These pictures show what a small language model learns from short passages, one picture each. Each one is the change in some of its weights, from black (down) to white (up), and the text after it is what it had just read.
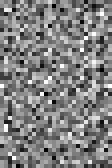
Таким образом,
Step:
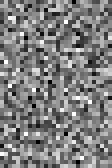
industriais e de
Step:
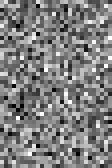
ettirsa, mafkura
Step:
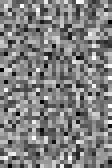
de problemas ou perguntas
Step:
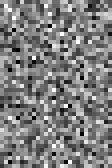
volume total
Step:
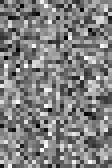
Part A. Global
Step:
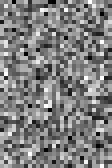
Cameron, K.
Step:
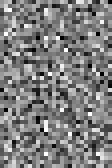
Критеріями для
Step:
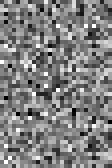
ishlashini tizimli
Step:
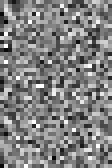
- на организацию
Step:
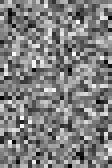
mit Nachbarn. Die
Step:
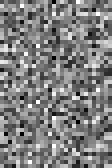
davlatlilik va ijtimoiy
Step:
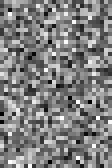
voli gantung, dan
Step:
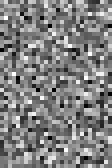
and analysis: an
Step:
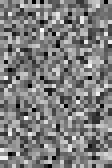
agua / Engorde
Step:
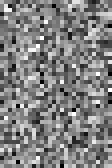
се отличава с
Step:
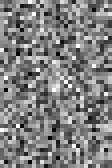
orodjih in
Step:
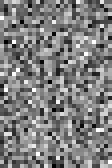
regularização fundiária
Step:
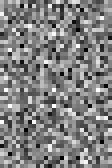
proyectil un impulso
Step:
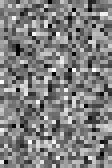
systematic tool for
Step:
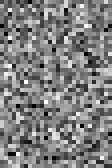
200 años de edad los
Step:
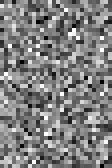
Saison kann der
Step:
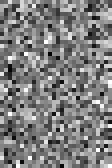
resultados preliminares do
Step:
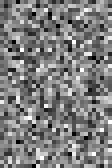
esto que esta metodología
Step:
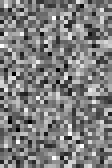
será responsável
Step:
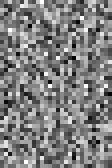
por ejemplo en las
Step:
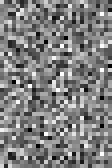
grup din care fac
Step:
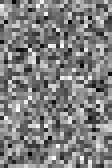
confronteren met de
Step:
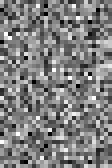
процесі з позицій
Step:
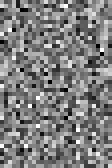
pensamiento innovador.
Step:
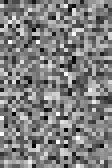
eng muhim qarorlarni
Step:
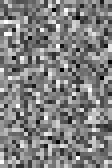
Bul kelisimge
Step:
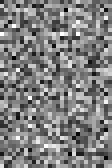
shartlari va tartibini
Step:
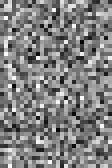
рис. 1А и
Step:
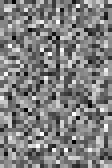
"O'zbekiston –
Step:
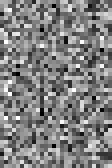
в меньшем
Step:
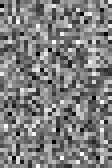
putut observa,
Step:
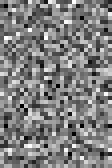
importancia de la red de
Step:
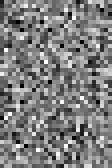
pelo fato da empresa
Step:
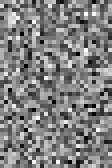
man ein Wasserchen
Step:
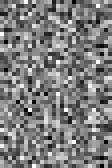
gibi bir gayenin
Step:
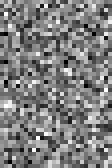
Quartey P.,
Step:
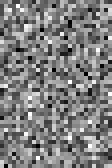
дітей ми також
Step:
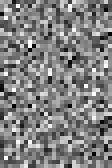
струи, которая
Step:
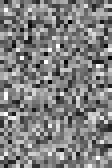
Biologia, entre outros.
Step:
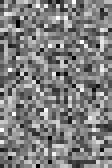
pelaksanaan, dan
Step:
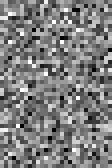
orasida eng ko'p
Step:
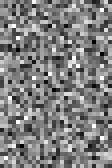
kostenanalyses te
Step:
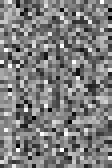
INSTAT në
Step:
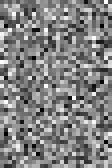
aktivlari realizatsion
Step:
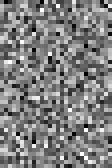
leurs patients, du
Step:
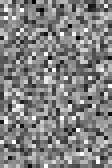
3. Лидов
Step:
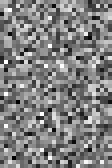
вермахта на
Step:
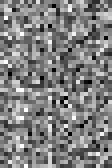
ишлар органлари
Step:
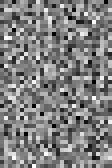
Аржуна унга
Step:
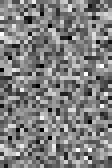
of the role and importance of
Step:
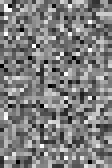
рішення задач
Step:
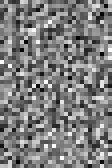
delle modalità di
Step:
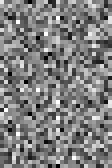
Bunday insonda
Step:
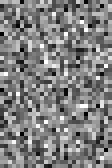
ming, Marokko 10
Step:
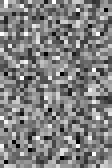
autoconcepto positivo
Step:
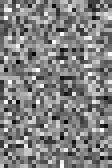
к китайской
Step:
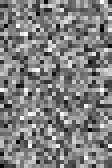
le risposte ai
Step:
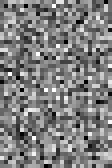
in verschiedenen
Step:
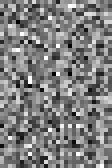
tienen cabida en la
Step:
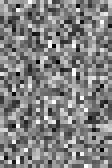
otras cuestiones,
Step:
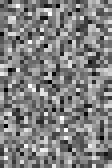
a seis migrantes.
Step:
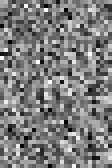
eine andauernde
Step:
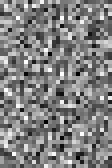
the organizations of civil
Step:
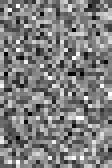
та формує практичні
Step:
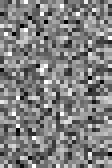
reducă tensiunea
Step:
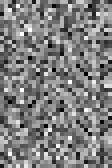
діяльності в
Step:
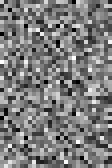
de progresión
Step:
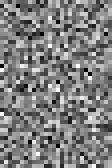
peuvent se résumer
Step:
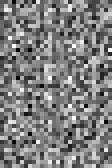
ён томонлари
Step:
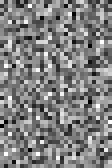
forma que permitan el
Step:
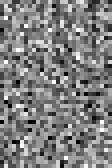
наличие ковров,
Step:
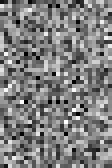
dedi olarǵa,
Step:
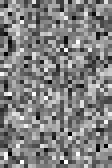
su parte, sobre los
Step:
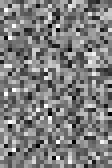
la aceptación el
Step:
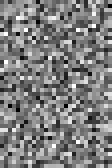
justamente aquele que
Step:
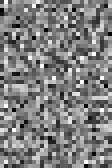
jelas meningkatkan
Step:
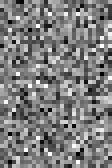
wordt hier niet
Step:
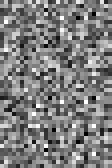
untuk lebih
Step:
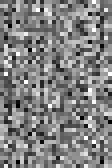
ва эркинликлари,
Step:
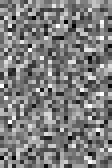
Después, el
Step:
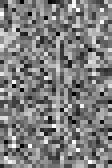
se kreće
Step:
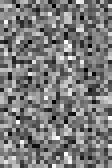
de voorraad
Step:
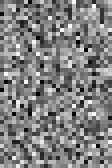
dass der Benutzer ein
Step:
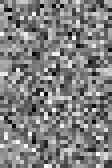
va ijodiga oid muhim
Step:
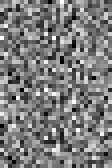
o`lkalarda keng
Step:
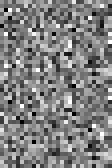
forma de promoção, mas
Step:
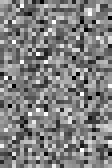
wordt volgens RJ
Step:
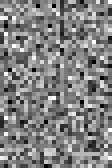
en el Ecuador?:
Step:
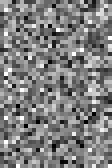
России себя и
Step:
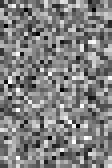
surgiu da necessidade de
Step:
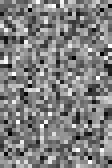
berbagai risiko
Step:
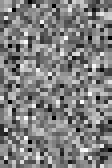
– это пока
